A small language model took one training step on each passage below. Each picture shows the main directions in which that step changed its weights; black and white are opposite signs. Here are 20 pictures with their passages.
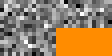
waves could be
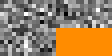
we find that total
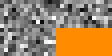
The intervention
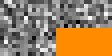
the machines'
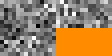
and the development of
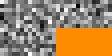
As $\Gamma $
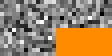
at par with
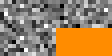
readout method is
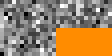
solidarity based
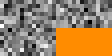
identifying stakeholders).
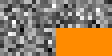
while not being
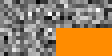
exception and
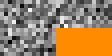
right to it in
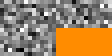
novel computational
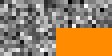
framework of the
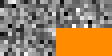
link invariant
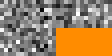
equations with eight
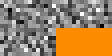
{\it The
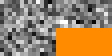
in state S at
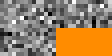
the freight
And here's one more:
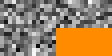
turns out to
